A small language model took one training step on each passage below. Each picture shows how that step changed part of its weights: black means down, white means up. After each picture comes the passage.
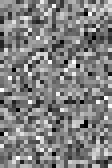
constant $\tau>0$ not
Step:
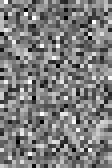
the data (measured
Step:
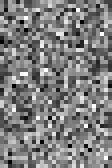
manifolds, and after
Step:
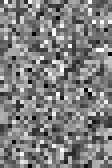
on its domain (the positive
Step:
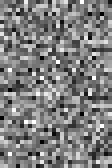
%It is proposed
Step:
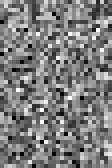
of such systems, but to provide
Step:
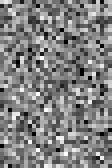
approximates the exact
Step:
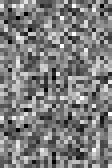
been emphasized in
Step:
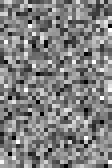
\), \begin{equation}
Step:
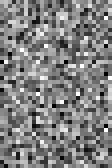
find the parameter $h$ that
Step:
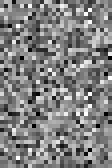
$ is contractive on $
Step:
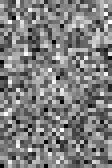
which is in the ideal
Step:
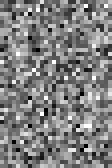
generalized fractional integral
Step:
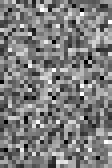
its early stages,
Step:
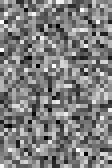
dopants. The
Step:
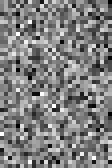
S.: Deep
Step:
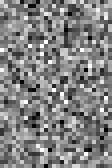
broad minimum near
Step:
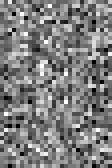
space and time. While
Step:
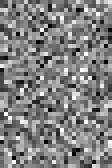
x}$$ Integrating
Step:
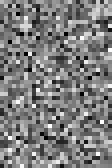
where $D$ is a constant
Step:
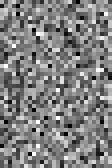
Moreover, by the
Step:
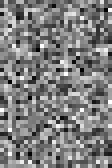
research have proposed
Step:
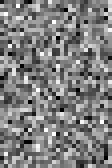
at our results and noting that
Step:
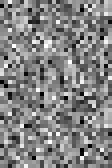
we remark that the last
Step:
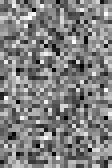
as the Ibex small
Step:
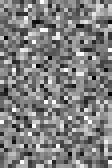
then these projected equations
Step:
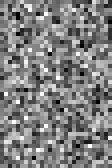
limit imposed on the
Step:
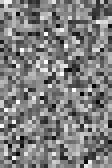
inputs generated by the
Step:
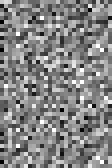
the smoothing of
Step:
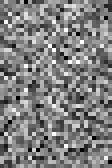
orbifold $X$.
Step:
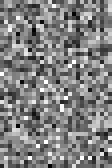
around $\tilde{\gamma}$
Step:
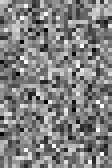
nonzero temperature in
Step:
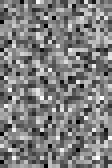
'play' with the
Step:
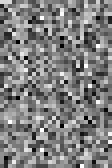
the mean-field energy.
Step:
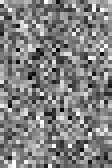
C$ be a homomorphism between
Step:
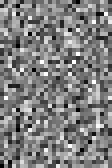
More formally, there is
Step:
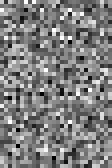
on concepts. We
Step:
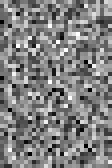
with the results of the previous
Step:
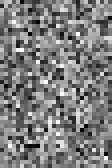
discussions are made in
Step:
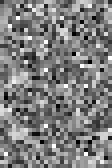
typically occurs
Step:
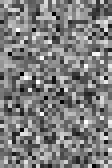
of the indicated parameter.}&
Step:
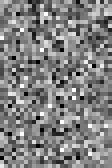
dispersion using equation~6
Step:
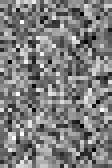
value of baryon density and
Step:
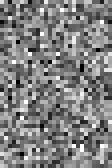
for weighted network
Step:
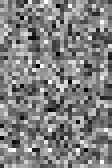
lower limit, leads to
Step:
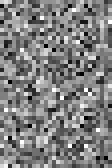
the system provide a set of linear
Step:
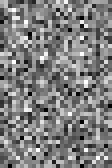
equipped with the
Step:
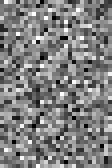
tuning by hand of all
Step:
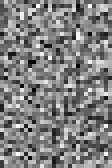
que l'on a
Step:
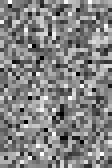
left panel of
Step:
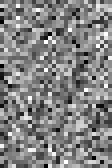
Duffing resonator
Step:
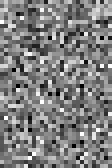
(\ref{irred}) and
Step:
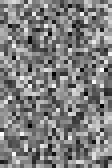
— had a
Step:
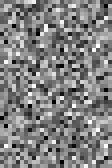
ram pressure of the
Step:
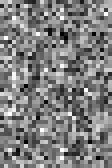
can appear in a
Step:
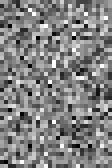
Our assumptions shall
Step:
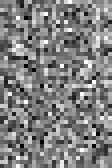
gravitational fields
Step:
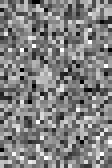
ribbons. Our
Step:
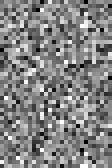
identifier $x$
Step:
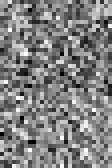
probability that radiation from
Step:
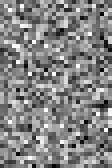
j}(g)$ means that
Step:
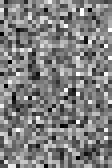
energy $\varepsilon_c$ can
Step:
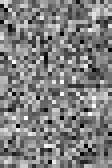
the half-line
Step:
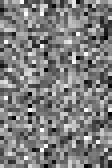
\frac1t \log
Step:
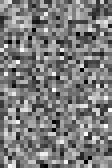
generating functions. Let us
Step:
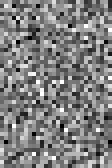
light of (2), it
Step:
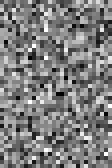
gain) may also
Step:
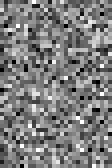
condition}. \newblock
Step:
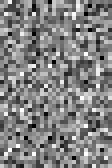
Nonlinear Analysis:
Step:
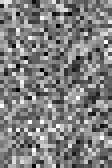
in a given ideal class of
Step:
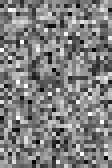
paper is shown in section V.
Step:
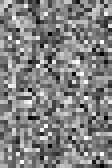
next generation ground
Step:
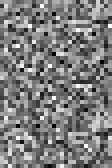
to both sides yields
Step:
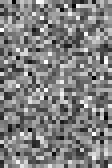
a "normal" and an
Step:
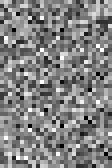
the right hand side of
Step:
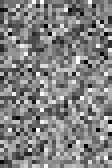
type of a wedge of
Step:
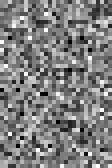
sequence. God created
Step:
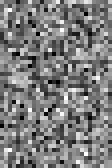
relations commutes, then
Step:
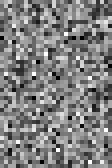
set is found after $i
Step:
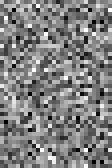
suffer from this problem and
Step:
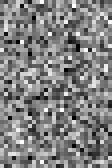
Conversion Co.
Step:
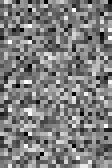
0 \forall i\in
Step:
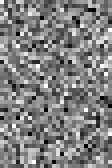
M$ the monodromy
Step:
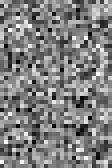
to the payload.
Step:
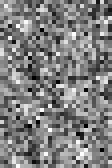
method to count data with large
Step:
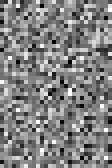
the rounding to the
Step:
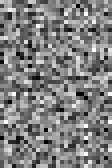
hysteresis is
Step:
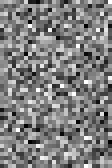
\pm 3) \times
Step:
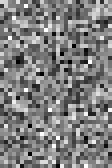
a very difficult problem
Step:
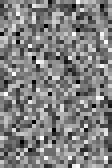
Moreover, very ample
